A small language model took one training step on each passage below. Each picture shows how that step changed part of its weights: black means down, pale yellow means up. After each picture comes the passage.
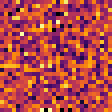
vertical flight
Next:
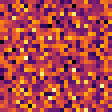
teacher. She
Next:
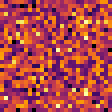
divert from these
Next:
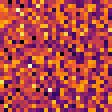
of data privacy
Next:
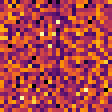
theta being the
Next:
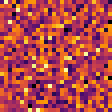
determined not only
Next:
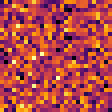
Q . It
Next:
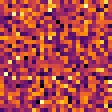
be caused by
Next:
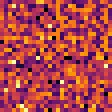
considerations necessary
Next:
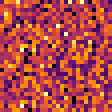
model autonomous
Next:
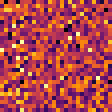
time 3. There
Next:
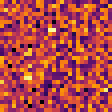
the world in
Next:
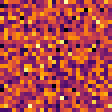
only settling
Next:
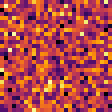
Malaysia for
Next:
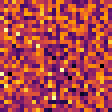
not based on the
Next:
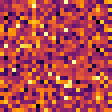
ocorre entre
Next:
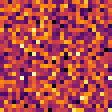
is carried out
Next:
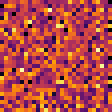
o participar en
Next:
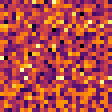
to blame
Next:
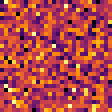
Cultivation of
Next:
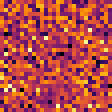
this dataset for
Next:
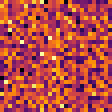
and Rio S.
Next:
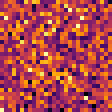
Department of
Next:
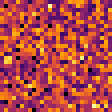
initiatives that
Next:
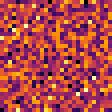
with different ratio
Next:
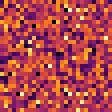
- Dekesel
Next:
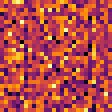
experientiality in the
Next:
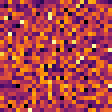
analyzed to
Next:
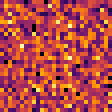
Contrasting this
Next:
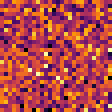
trained to
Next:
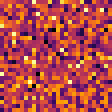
20 minutes to
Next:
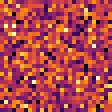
(period 3)
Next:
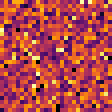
to its users.
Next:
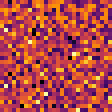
of the applied
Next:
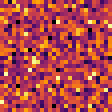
with the surface
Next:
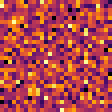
different environments
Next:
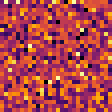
each flask
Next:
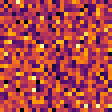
stirrer -
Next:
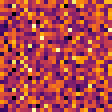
Iber Lat
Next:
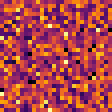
energy within and through
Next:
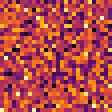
active, showing
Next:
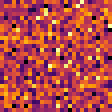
beliefs which
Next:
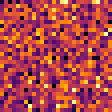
the emerging
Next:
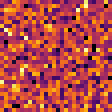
actions in the plan
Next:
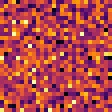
in Mali.
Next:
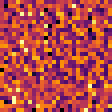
um Informationen
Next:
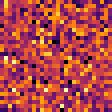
Aims to
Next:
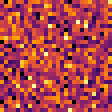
doméstica. A
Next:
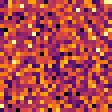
a subpatch
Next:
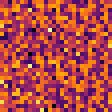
of the project
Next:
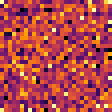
ser negro em
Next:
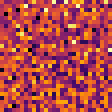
medical image
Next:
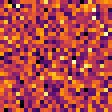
the road,
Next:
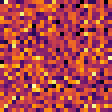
and packing
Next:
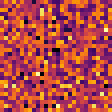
the locality to
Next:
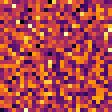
environment as solids
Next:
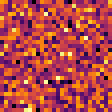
de um clado
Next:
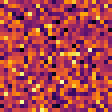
essential by
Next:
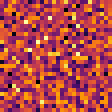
that verbal
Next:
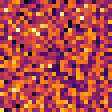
billion in
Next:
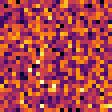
is worth
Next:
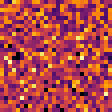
rise and fall
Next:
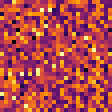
element of an
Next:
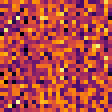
development of social and
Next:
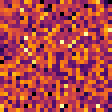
4 which mean that
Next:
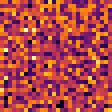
can cause this type
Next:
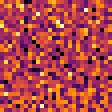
written for
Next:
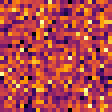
was 69 students,
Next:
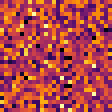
asocia con la
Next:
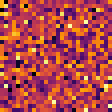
saber que,
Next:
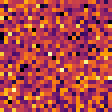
nmr spectra
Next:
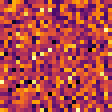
comparison of the
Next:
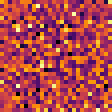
uslub va
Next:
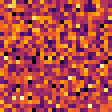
for the entire
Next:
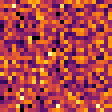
Others v.
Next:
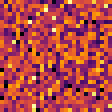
pesar de
